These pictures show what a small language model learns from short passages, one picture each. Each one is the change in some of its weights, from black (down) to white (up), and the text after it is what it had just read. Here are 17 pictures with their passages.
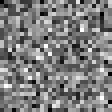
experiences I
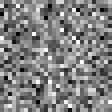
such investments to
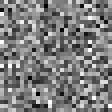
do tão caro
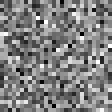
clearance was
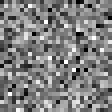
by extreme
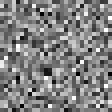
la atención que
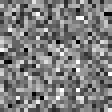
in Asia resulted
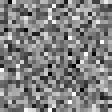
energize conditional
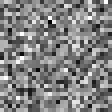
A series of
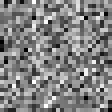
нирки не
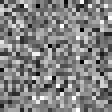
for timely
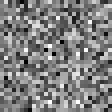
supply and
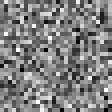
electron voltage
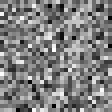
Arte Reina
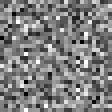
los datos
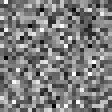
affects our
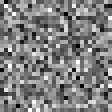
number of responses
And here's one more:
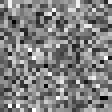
localization of
